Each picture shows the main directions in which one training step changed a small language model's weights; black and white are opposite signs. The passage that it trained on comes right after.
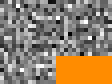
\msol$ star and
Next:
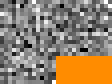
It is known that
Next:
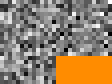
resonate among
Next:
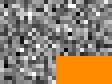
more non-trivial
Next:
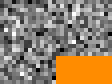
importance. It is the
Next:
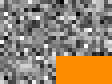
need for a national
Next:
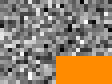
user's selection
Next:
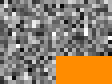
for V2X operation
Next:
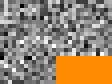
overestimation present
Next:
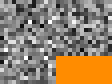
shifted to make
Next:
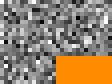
involvement of ER
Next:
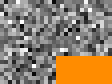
presented above has been
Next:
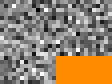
we hope that
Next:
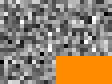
along with their PSA
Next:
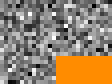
the $p^m$
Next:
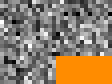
a variant of the type
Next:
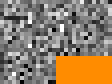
on the $s$
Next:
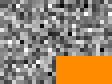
the unit element of
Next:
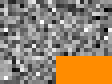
°C. The
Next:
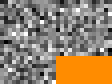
\varepsilon =
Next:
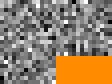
two pieces of
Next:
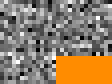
At this point the
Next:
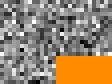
with measurements of line
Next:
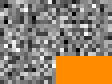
exchange (u)
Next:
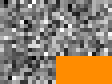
is stored into a
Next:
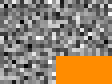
its limit temporarily
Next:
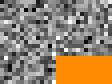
sEMG signals
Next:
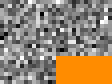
HPLC. The
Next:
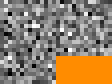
of *Bhakti
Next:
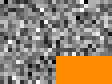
matter, a thermal
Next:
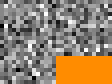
a parallel
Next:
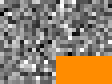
of veiling by
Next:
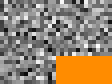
and the ANR.
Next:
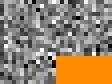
optimising SoC
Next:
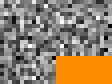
with the following steps.
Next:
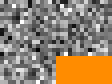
showed greater
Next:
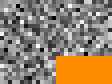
phase transitions is to be
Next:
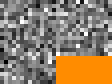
be switched
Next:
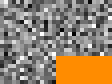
stored in the
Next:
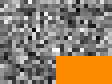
incentives and
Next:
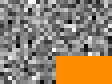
Med Biol*
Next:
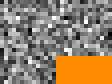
studies on its application for
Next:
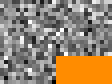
illumination of
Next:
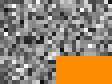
space of theories is
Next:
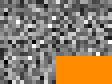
positively charged,
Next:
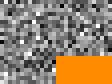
of star formation and their
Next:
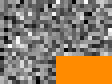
the constraint on the
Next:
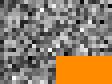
by applying a
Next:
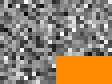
score and interior
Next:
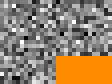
contour deformation.
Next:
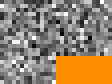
hence, indicates
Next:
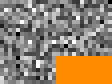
the covariant
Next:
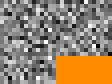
forces to break
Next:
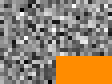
the structure and organisation
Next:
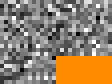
On the spectral
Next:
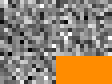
among feasible
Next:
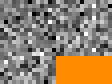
MS MARCO
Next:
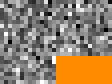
C. Admin
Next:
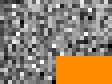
space as in four
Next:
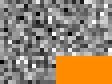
ASCII. 1
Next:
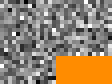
2. Methodology
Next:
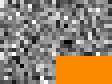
supporting delegates
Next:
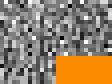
and 2, we did
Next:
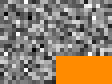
possible solution to this problem:
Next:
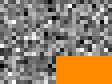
compare it with other
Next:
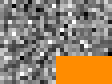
severity of the
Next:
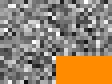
Education serves as
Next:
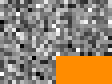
indices. Hence
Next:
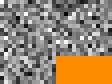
were fabricated by
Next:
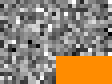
human identity,
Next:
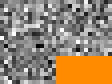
challenges and
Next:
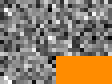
Greek words
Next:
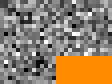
uncertainty value for
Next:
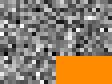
persists with increasing the
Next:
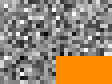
monopole in the
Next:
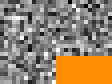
on regenerative properties of
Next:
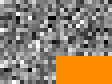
parameters to generate a
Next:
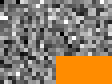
may also play a
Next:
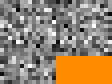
degrees 33'
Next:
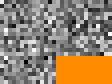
energies, the
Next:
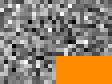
controlled trials
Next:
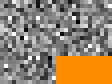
z) is usually
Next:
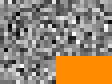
potential barier. The
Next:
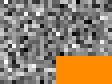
of the spike train
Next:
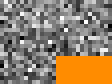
and English
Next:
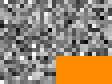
Time Management:
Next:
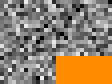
particular will enable one to
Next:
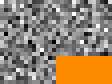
was shown that even with this
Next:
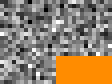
contains essential
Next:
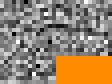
In order to preserve
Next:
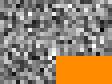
the force is not
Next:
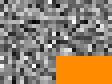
concerned with
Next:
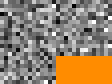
conceptualization and social
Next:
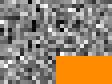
from Municipal
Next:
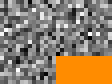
show the morphological
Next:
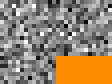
is easily washed
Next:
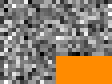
da Silva
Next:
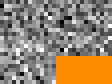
as broadband
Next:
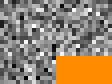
its use in the food
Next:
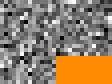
to the realm of
